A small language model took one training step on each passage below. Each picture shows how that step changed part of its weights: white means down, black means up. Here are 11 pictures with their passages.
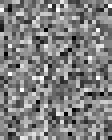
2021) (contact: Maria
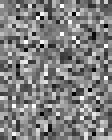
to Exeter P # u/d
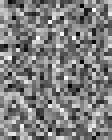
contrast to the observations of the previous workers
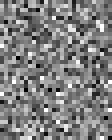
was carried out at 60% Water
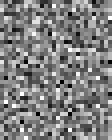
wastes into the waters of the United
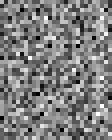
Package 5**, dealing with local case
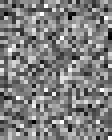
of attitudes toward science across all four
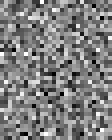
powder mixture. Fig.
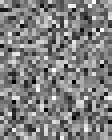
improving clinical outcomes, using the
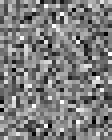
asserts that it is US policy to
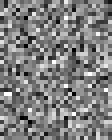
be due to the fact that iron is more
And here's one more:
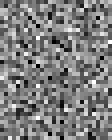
sample length [16]. Similarly to
